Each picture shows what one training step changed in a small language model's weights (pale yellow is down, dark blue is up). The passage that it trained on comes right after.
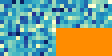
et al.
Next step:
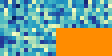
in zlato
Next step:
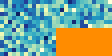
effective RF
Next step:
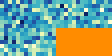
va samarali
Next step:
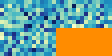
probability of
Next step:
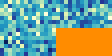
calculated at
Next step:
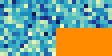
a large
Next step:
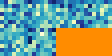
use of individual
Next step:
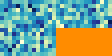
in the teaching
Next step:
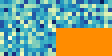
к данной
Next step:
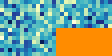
of control
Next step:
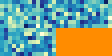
las responsables de
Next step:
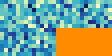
a matter
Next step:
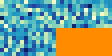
observed that the
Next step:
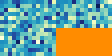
complex includes
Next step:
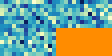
iones de
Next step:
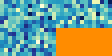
a higher
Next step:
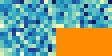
a source
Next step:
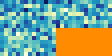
олиш ва
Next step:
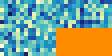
esters were
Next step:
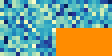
do tema,
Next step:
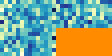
package were
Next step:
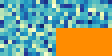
normal year
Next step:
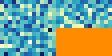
and metrics
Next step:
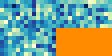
the extent to
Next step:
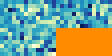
more general
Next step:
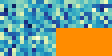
random number
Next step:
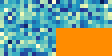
знаний в
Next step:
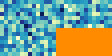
need to assess
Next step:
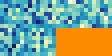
in vitro
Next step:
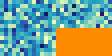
main character.
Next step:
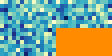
evaluasi dan
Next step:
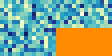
detection of
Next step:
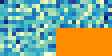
Progress and
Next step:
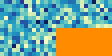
women are
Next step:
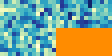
fit for each
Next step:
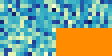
track and
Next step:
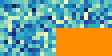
monitor the
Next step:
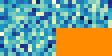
as specific as
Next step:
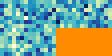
a history
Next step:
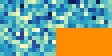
avec leurs
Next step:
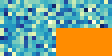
dari kelas
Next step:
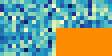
the modern form
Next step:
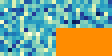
of research:**
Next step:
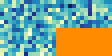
the project:
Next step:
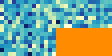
are used to
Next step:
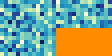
of input
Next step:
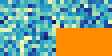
can't think
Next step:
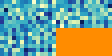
los medios de
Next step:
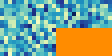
characterized by
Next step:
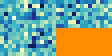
Statement The
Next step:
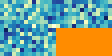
bu gapda
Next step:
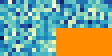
view, in
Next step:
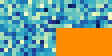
an object
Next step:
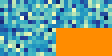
Es así como
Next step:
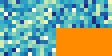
in ripe
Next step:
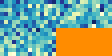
important but
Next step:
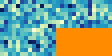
the soil
